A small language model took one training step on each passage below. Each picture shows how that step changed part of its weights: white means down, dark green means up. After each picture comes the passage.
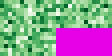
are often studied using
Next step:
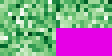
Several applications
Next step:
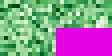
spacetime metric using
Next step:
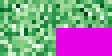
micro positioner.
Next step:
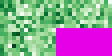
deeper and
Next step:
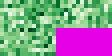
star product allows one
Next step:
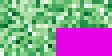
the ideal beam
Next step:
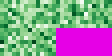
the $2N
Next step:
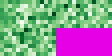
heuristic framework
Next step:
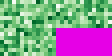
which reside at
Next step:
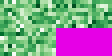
it can't
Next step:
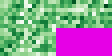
We find that
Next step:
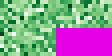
a controlled
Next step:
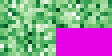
the explanation
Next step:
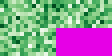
data for the
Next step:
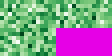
proportional to the
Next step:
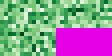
rich that we
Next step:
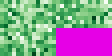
the cosmological
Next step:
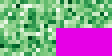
Residual sum
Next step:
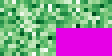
if we wish
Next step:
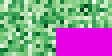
To optimize the
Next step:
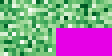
each spike
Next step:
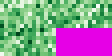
and enhance the
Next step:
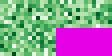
its classification.}
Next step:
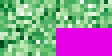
depletion and
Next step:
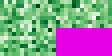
since CAMs
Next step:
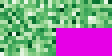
is delayed
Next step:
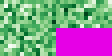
entries in
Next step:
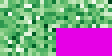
An SLR
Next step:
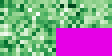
The yellow
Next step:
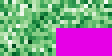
mode such that the
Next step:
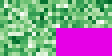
result of the
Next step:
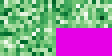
approach. The
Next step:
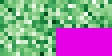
initial field value $
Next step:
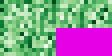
applications. Based
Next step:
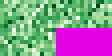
and its coupled
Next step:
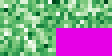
assigned to the
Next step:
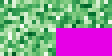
that the absence
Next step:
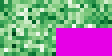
long-term interest
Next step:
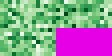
the local density profile
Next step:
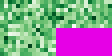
host clients
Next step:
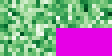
the second law of
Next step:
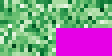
position of the continuum
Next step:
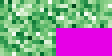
arguments in
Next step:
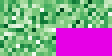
high angular resolution and
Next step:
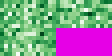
thrust differential
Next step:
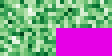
are related to the
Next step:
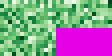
is semistable
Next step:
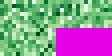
theory may be useful
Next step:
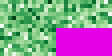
\ha\ luminosity
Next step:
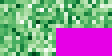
X-ray data
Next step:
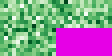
such as vanishing
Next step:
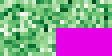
There is because there
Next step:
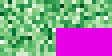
remains higher than
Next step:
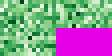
for a long time
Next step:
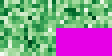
approach to electromagnetic
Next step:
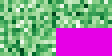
angular frequency on the
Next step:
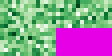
the spectral energy density
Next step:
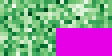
two prongs
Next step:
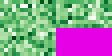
radius (in
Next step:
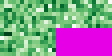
of Energy
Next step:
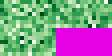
field with the vacuum
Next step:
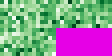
standard set of parameters
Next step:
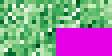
special functions.
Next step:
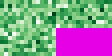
radii of both
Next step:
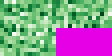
equation \eq{
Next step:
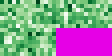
our galaxies,
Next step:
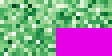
The exploration
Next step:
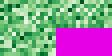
fermions and
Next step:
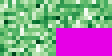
where the probability density
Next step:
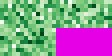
as explained in
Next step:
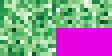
focus on the dynamics
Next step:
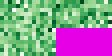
resonance at
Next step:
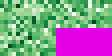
percentage of
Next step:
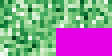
orders of
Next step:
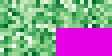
the Milky
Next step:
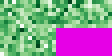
it correspond to expected
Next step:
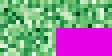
in Appendix A.
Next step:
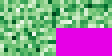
angular separations,
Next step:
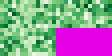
the broad component in
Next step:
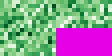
and purity values
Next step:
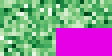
approximation is known to
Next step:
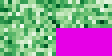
period of time.
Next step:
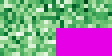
of the two
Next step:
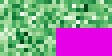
Since the deformation
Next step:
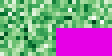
with respect to
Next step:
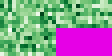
reach point B
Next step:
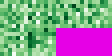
trimer states
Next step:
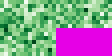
to $T$
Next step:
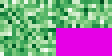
is of order
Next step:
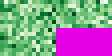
vector potential \beq
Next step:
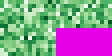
to different,
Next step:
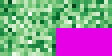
such a charge
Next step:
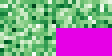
A fit of the
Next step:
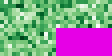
symmetry and superconductivity
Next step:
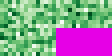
the order of 10
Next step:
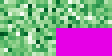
phase boundaries are
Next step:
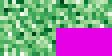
following way. Let
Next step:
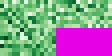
is much more
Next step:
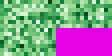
regularization. At
